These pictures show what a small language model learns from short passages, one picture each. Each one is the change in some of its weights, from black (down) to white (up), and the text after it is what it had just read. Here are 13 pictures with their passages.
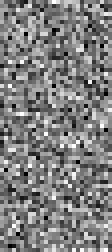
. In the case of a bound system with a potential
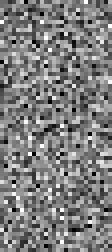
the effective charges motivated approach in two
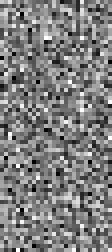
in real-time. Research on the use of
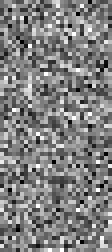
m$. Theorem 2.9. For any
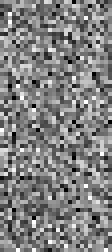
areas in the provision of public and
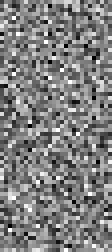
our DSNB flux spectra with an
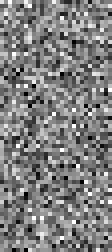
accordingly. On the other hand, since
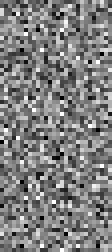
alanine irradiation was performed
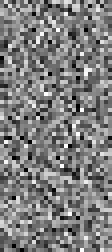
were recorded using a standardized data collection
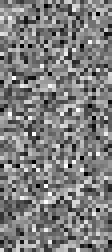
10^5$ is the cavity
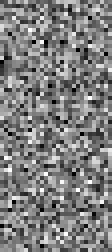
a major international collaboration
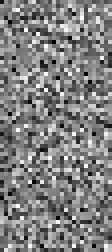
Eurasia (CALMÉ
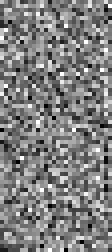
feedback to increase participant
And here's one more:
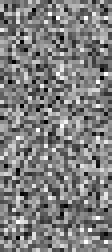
through detailed history taking,
